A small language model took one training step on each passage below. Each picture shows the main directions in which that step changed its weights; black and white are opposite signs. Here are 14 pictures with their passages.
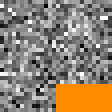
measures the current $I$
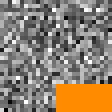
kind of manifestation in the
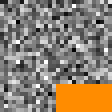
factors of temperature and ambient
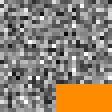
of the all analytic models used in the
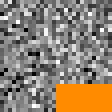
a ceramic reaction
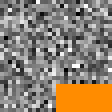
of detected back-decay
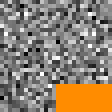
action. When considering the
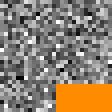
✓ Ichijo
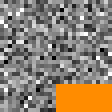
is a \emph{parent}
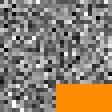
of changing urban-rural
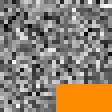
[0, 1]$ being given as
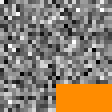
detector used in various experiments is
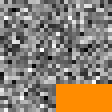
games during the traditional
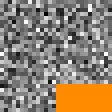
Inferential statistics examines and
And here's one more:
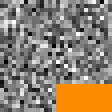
A Gaussian fit yields
